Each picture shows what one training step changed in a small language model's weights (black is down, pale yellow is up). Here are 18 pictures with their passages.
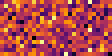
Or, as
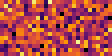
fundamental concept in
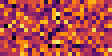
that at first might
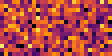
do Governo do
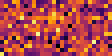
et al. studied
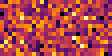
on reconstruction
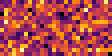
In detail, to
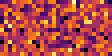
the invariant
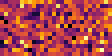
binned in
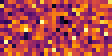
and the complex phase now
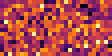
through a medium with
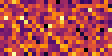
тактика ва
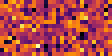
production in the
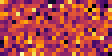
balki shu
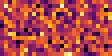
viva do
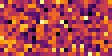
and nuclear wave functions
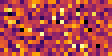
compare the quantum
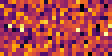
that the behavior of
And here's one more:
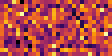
um simples programador
